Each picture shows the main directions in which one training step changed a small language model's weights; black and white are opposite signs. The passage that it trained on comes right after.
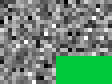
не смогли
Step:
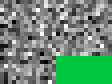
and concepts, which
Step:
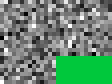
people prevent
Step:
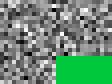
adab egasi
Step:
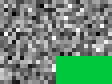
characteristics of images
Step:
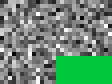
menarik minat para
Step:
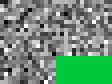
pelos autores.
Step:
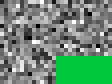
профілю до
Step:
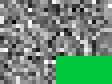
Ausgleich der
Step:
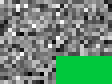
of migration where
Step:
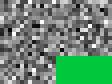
проблем і
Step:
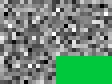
policymaking through
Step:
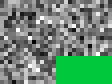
often captured by
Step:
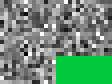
Н. Добрава
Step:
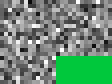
the removal of
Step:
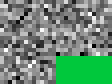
caso e da
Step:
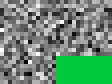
disposição dos
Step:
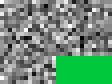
In present-day
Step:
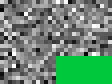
auditing: a
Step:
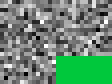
constant NA
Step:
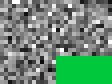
ko'chim va
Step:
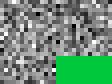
bitte ich
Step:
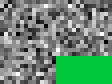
that allows the
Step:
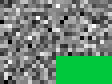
on a comparison with
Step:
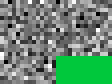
va malakalarni
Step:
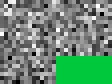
that the normal
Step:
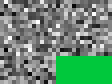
the basis of a
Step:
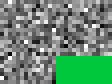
most importantly for them to
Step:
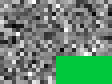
wird dabei die
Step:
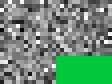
is the characteristic of
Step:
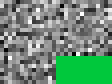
of interest. Data
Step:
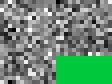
It was found that the
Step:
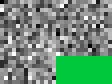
matemáticas. De
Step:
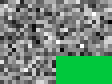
dat in geen
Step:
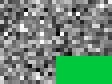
and elaboration. This
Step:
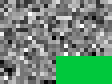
for the effective development of
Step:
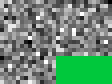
Churchura National
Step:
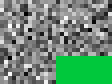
você atua
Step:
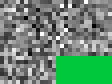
of teacher-led
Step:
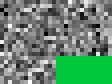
and messaging
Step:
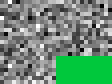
Gambar 7.
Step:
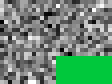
development, Upendra
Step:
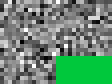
переваг у
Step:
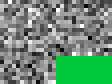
to the headway
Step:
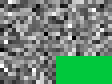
contact us at:
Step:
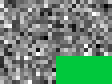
rekening mede
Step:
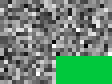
teng bo’lgan
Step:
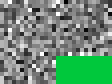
separam nos
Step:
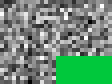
Dr. Roland
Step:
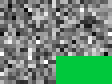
the energy momentum
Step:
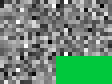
А- тузлар
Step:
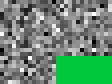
within the framework
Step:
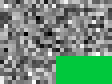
most widely used
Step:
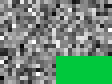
within tertiary
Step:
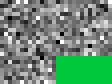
the necessary steps
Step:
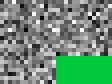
bilan nomlab
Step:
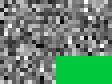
managing soon.
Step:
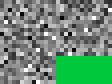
minutes to control
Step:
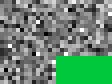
tenure, and
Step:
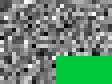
addresses for
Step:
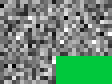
grouped based on the main
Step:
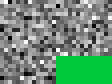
етапи: -
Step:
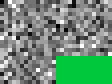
The heat is produced
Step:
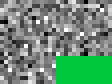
through Facebook
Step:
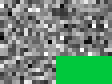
in students that influence
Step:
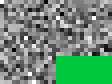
support*: with
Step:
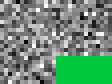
and ensure the
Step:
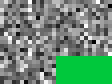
the hydrogen
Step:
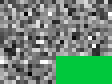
regression analysis,
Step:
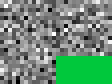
local mappers
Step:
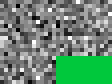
el visitante,
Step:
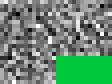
o'ziga xos
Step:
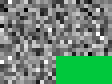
экономики в
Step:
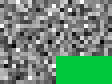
techniques and
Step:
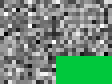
bits and a user
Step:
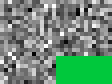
maqsadi har bir
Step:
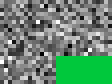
aos conceitos
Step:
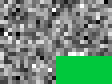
the institution. This
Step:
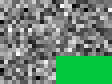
at different points in
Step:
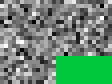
органів; -
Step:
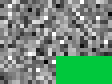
score on the service
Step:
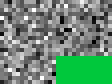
contributors to the
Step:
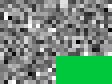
el grupo deja
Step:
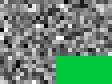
educational programmes in
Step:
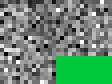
task management and
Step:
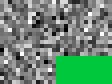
uning yechimi
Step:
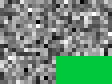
up to make the
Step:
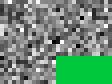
fra sin mann
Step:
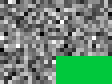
de que el receptor
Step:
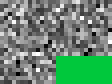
ya atrás la
